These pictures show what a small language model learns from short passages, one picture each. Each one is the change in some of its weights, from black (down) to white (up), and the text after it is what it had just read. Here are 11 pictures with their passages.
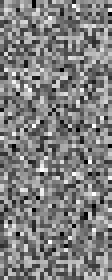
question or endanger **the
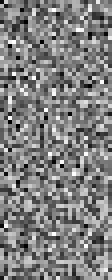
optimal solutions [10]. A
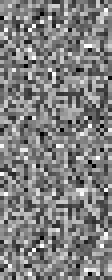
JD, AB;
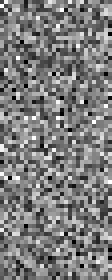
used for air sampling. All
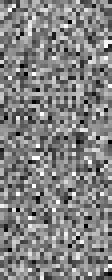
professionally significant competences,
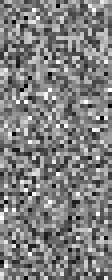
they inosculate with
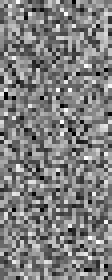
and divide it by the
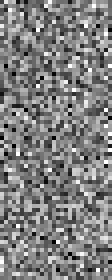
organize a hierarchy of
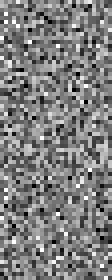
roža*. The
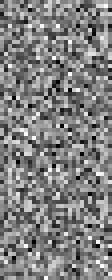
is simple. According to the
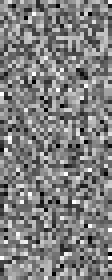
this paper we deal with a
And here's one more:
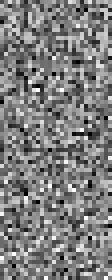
Data was analyzed using SPSS
